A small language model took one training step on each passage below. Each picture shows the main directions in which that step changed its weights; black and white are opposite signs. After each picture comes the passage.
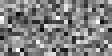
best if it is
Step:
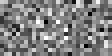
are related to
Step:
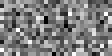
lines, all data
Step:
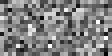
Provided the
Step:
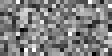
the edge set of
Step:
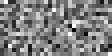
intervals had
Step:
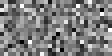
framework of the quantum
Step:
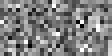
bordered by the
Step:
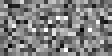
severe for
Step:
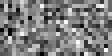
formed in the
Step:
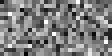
Lax pair is
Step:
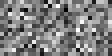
driven by
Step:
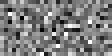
Rev. B*
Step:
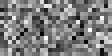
weight is given to
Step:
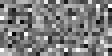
scale ratio is seen
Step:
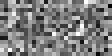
smaller radii
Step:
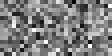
a gender or
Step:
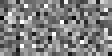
squared term.
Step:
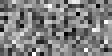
one equation of state.
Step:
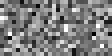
$i$ and time
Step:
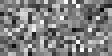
the assumptions of
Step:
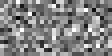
whose expectation
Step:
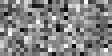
between them in
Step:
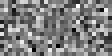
corresponds to the
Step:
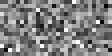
covered the
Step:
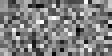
for each edge
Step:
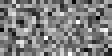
source lists
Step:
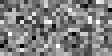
gases have seen
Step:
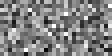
It can be done
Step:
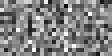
high redshift
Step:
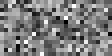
model may provide
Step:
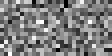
of light in the system
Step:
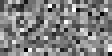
remaining on top of
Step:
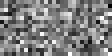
least one order of
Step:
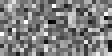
The asymmetric and
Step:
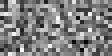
numerical values. We
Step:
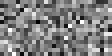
instants of
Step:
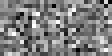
as before.
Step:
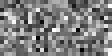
amount of energy
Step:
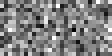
potential to the effective quantum
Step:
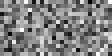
our observations is shown
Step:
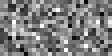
The plateau
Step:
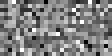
estimation of the
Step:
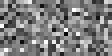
into account
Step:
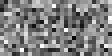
and overlap
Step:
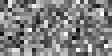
in CSE is
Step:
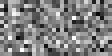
obtain the initial condition,
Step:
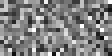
low-energy transition
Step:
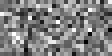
the previous section we have
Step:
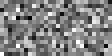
from the precise
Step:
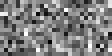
\textmu m.}
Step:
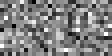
As expected, some
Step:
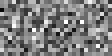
The plan of this paper
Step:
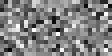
and defining the
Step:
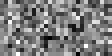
and LRL),
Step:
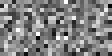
space and time average over
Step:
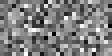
done with smaller
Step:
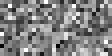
perturbed by
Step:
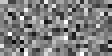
FDF has been
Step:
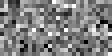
closed under the following
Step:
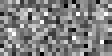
the first case it is
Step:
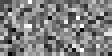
V$ and $\delta
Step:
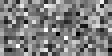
dominated by
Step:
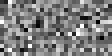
is attributed to
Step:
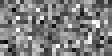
which allow an integer
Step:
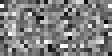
curved spacetime this
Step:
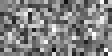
the masses or between
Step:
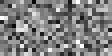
shown that the problem of
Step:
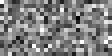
stationary condition,
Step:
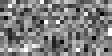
we highlight the
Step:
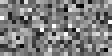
$\nu \approx
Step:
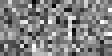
Fisica e
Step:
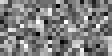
are not quite the
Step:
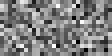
also set bounds on
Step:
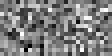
the calculated parameters of
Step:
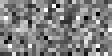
up-to 7
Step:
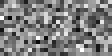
we note from the
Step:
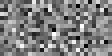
this definition is
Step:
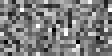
interferences which
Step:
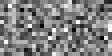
taken from the range
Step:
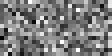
overlap, our
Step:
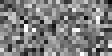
honest behaviour
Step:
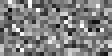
whereas others,
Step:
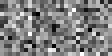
as a function of
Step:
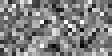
nobody and
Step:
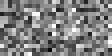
as an expression of
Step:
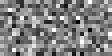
Allen and
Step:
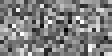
gluons in a
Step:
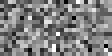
rely on the
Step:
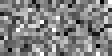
the additive model
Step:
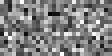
the bundles
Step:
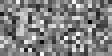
the measurements of the
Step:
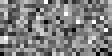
collectively represent
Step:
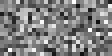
the energy spectrum of the
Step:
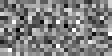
a dynamic,
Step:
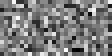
The more plausible
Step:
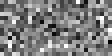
a different conclusion
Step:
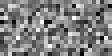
breaking is
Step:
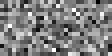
part, and can
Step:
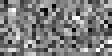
than $\epsilon_{\rm
